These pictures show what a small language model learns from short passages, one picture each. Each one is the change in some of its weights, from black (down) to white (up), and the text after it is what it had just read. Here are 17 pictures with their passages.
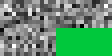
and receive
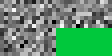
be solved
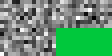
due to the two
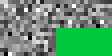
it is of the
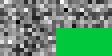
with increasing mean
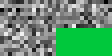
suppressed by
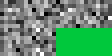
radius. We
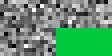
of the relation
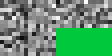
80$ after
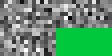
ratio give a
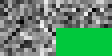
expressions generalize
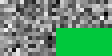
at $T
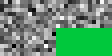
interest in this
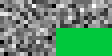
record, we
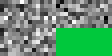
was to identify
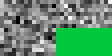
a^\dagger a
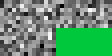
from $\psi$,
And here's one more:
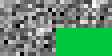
perform 3D
